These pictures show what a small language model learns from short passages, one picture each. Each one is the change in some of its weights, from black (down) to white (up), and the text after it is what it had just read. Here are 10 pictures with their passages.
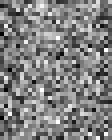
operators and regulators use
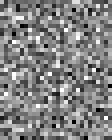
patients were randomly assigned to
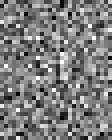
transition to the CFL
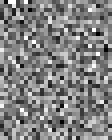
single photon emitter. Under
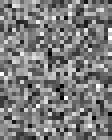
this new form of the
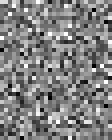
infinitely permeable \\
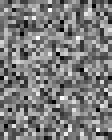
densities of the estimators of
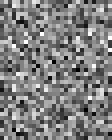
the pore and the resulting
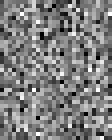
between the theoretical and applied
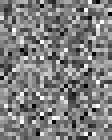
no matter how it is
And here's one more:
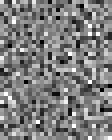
CO detection occurring only after
